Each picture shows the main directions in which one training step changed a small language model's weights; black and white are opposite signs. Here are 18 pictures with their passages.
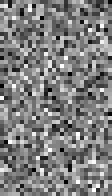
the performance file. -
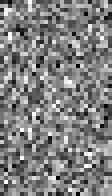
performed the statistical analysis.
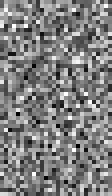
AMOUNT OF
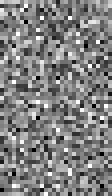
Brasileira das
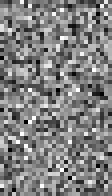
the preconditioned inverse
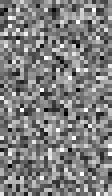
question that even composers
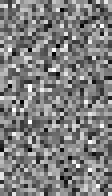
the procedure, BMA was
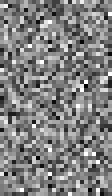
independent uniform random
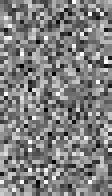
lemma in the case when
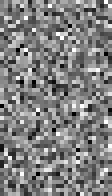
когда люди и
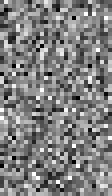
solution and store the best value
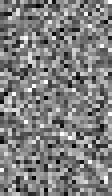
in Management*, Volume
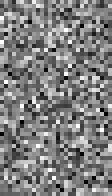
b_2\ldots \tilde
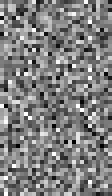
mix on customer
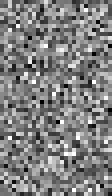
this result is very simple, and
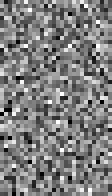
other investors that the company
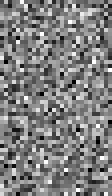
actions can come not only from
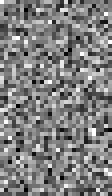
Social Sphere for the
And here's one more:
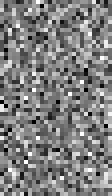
vulture populations to
